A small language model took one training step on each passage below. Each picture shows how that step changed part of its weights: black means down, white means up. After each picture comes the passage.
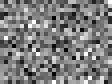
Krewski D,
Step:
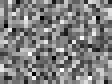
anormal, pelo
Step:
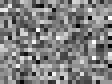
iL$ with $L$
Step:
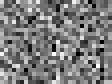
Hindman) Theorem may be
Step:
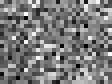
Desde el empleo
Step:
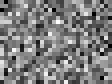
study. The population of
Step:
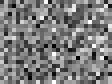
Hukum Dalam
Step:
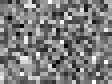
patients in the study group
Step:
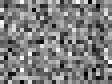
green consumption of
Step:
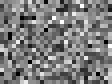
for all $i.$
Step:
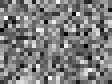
des écoles efficaces
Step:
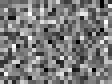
is sufficient to complete
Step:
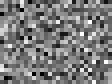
feelings in trams
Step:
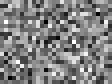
feasible basis we
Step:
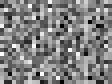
\begin{thm} Let
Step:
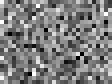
ausência de
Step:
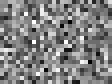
arrive on the unit
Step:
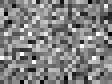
neutrosophic set
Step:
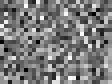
10). The Scientific
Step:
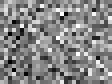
europene de
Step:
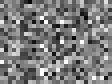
on stabilized A
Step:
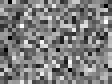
brasileira nas
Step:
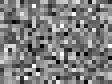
kısmen de
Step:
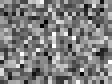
inequality gives a
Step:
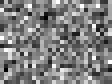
central, state or local
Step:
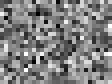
metallization layer,
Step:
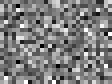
(Nangoli et
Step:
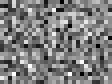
is a domain. If
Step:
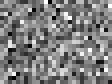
de contextualizar,
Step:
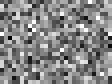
Rewrite the condition
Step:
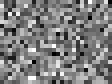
of the search for
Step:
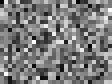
bunda talaba
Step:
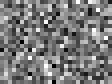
han adoptado los
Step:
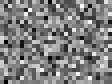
the Mahler measure of the
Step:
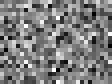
specifications randomly
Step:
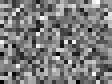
of undiagnosed
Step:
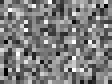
analysis of significant words
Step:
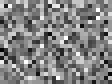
given that the study presented a
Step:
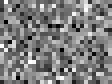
of shaddock was
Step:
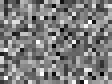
in jail",
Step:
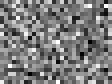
the equality holds only at
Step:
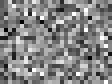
was used. Many
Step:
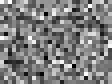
a transit country is
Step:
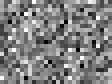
The study also concludes that
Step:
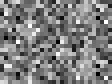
will be decreasing or
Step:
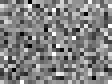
Carrillo e
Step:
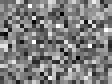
respect to $x \in
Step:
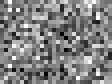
could express his
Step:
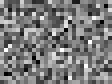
Red onion is one of
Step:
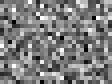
guide the lead
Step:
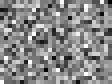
уявлення про
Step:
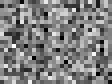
a form of charity,
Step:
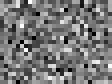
sotish paytida
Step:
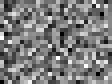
coolant, it can be
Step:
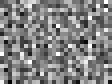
\begin{proof} Let
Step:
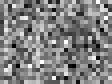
la esperanza de
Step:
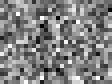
polynomials of any
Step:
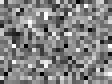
a given axes may be
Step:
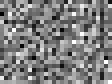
different locations. These
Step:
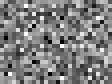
need information on goods and
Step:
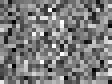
país, entre
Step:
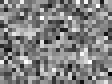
should also master the
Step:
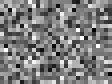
Wie schätzt
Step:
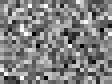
around the functioning and
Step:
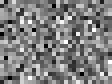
and coaches with a
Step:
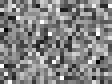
occurs in several
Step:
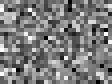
are attached to
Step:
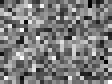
Qt Designer:
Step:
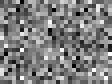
Salah satu
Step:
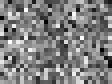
ordered semigroup. Then
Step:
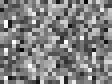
autores, ano de
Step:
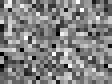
saa nyt
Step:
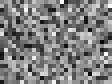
a healthy spider
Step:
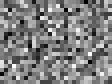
details of the
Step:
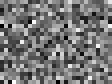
4 D Saponin for
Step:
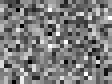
mas que oriente
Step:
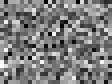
Johor Bahru
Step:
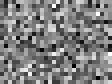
System suitability results
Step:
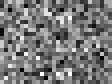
to handle. - If
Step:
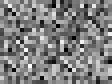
in a molecule are
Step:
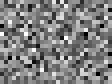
the two rational curves
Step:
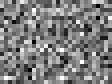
by famous ones.
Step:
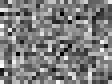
\ZZ {\Bbb
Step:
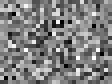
tame approximation theorem
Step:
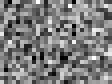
con el criterio.
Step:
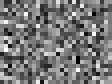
in model prediction by
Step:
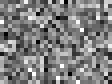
to do some preprocessing
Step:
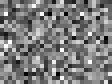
associado a um tempo de
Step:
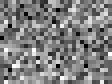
G. A. Sim,
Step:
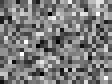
side predilection of
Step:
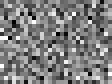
initial vector for all
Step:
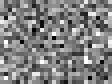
$Q_j$ and
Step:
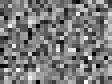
blocking. - The
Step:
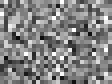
segunda fase
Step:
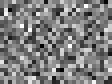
- the autocratic
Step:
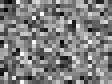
действия и
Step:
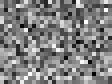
In the pre-processing
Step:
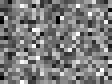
се менува и
